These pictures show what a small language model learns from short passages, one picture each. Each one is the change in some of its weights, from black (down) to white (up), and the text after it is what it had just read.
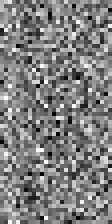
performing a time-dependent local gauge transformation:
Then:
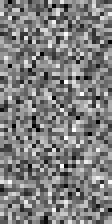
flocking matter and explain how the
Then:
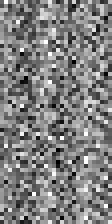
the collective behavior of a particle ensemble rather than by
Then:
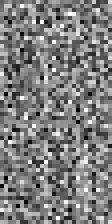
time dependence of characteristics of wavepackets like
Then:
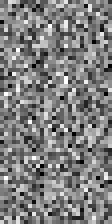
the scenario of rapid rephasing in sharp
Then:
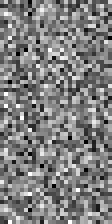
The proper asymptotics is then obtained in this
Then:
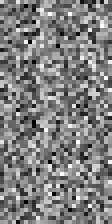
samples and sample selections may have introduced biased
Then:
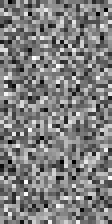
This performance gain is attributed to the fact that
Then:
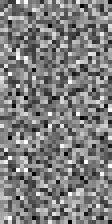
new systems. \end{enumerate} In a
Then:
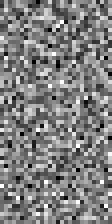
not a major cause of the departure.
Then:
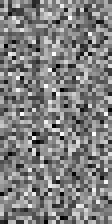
two of them, that contribute to the
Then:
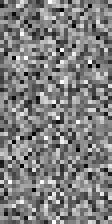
and hence difficult to argue whether or not
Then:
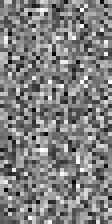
moderate bulk densities (corresponding to area fractions
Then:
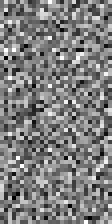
a torque $\tau$ perpendicular to the paper
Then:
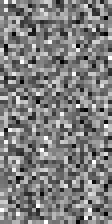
the magnetic space group. $d$ (in
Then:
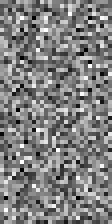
models, they couple to charged leptons through parameters
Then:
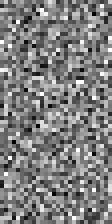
with the system under probe, i.e.
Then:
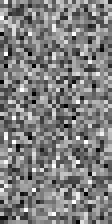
of $P_{BFV}$, it is necessary
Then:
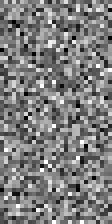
carbon fiber reinforced thermoplastic
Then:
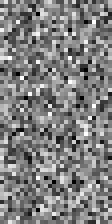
with the standard models of \acen{} A
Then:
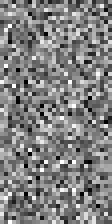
(In this paper we follow the convention of
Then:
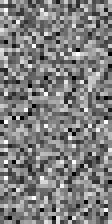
in the effect of the first ban period across
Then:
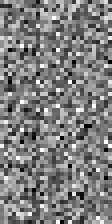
to be necessary in order to quantify their contributions
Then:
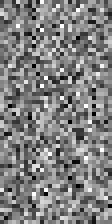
Both sides of this duality can be studied using
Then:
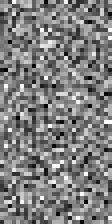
cavitational potential are also the same as
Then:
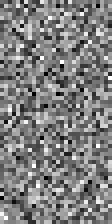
collision frequency, namely the diamagnetic heat
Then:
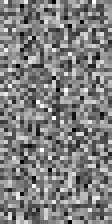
parameter $\H_c$ upon collision using
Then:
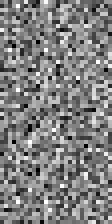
reduced with better basis sets, tailored for
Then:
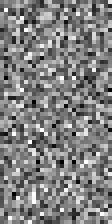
[38] in comparing networks having the same
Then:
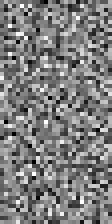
low-cost passive reflective elements whose
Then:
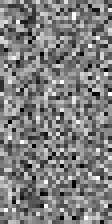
It is clear that the extra particle repels the
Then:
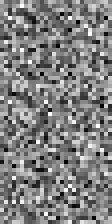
\ref{X8Amodel} above.
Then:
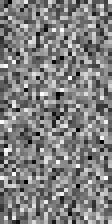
obtaining informed consent from customers
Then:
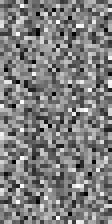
found to be in reasonable agreement with Monte Carlo results
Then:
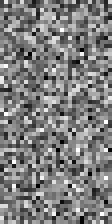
to unlock the bit with some nonzero probability
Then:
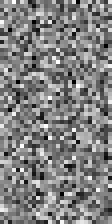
minima would also be lifted by a large
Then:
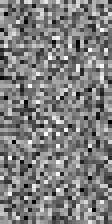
results from Kitaev chains with homogeneous dissipation,
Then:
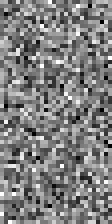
as generators of cosmic structures}. \newblock
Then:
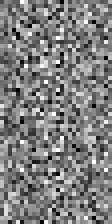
degree of common ground understanding, that is, a
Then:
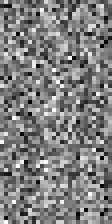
to check for non-Gaussianity of
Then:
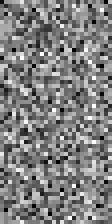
which means that it is possible to expand the}
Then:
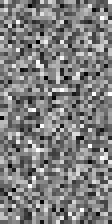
extended with an intrinsic size (not including the
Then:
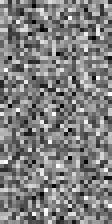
above model is not crucial for ferromagnetically ordered
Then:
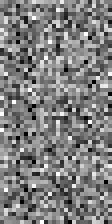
Parameter values are $\protect\gamma_0
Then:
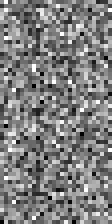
can be written purely in terms of $T$
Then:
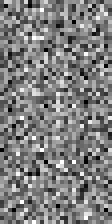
identical code except for the grid size. Each run
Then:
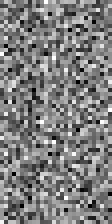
structure design and python interface of
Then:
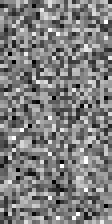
and clear relations between one domain and another. In
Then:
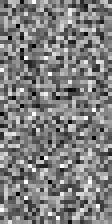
transport, where adiabatic cyclic modulation of parameters
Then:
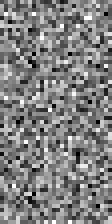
second one due to less travels by
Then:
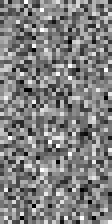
memory storage benefits of using hierarchical matrices.
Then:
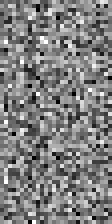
in Fig. \ref{figA}.
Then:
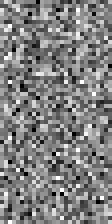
about the details of what drives oscillations with frequencies
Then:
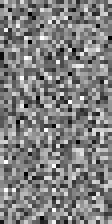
particular for the value of $\Delta_f$
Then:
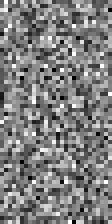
call this the combined circuit. Next, each
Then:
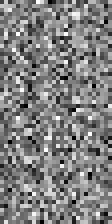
0$ then it natural to expect a logarithmic
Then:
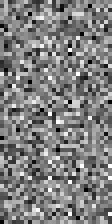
refer not to all identified redundancies,
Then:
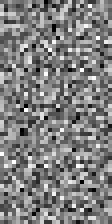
slashed, listings,
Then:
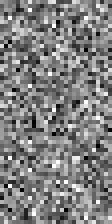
weak coupling of quantum oscillator, qubits and their near
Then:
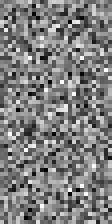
the output networks for phoneme and token
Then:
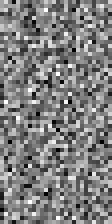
approximately 3 times compared with the pump laser
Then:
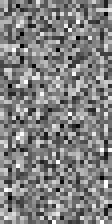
Serang | C3 | 1 PS
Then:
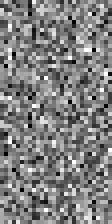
With the implementation of a dark sector,
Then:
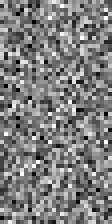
rest of this paper is organized as follows. In
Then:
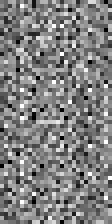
does not turn out to lead to a
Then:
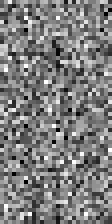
respect to the pre-break slope in the homogeneous
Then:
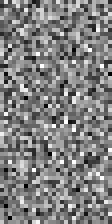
passed to the GPU runtime for
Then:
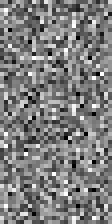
once for every 5-minute RI in
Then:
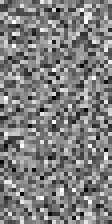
two benchmark points. Finally, we show the discovery
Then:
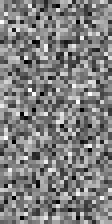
describing maps, helpers, and
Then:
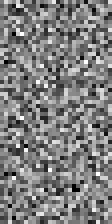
field around the resonance position. (d)
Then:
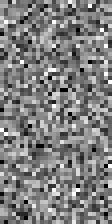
identify a point $\bm{p}$ belonging
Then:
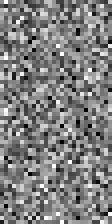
by the quotient of the vacuum expectation values
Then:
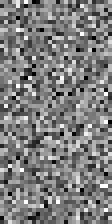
beyond reach, since the unusual electrical
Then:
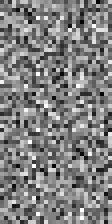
\Phi_e \delta Q_e \,,
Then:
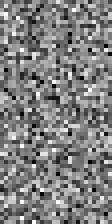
(\ref {E:Lie}) then yields
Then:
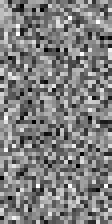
color of the doped ZnS particles which
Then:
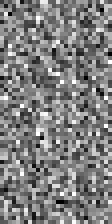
known quasars: IMS quasars in this work
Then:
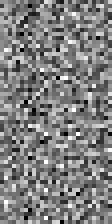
elements $a$ and $e$ needed for
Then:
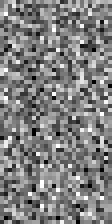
form (\ref{perturbationform}). As a
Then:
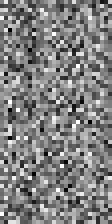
of this ``dilution,'' while the total
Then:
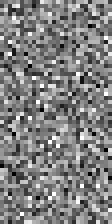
two orbital distances are well-separated.
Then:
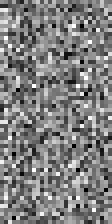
IAB node and the RSI at the
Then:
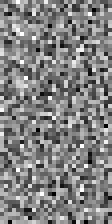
\notag \\ m^{c}\nabla
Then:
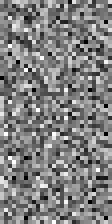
\leq 2$, and for $\lambda =
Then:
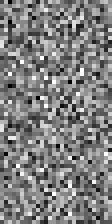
of this fact, we work with $A
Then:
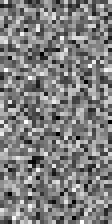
to be located in the left hemisphere
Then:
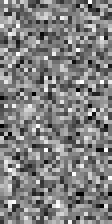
a dense $^*$-subalgebra of
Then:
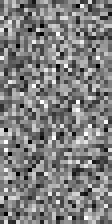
supercomplexification of the $N=1$
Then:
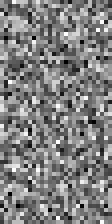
\hline Case & Type of
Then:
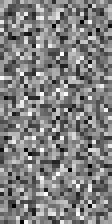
IRON Project (IP; Hummer
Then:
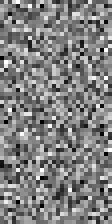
\lesssim 3/q$ our measurements are in
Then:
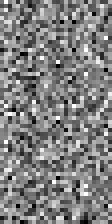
the set of periodic orbits that never escape the mixing
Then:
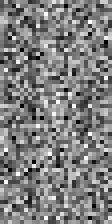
or lower) surface temperature will put constraints on a
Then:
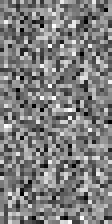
nuclear target with atomic number $A$ is as
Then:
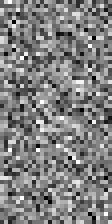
(thus some sparticles will be expected
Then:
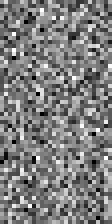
for the development of next-generation
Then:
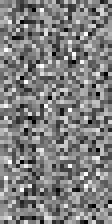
wave function matrix exhibits a block diagonal structure in
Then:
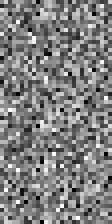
with the clumpy structures of higher
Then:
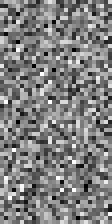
on their gradients. Each particle moves in the
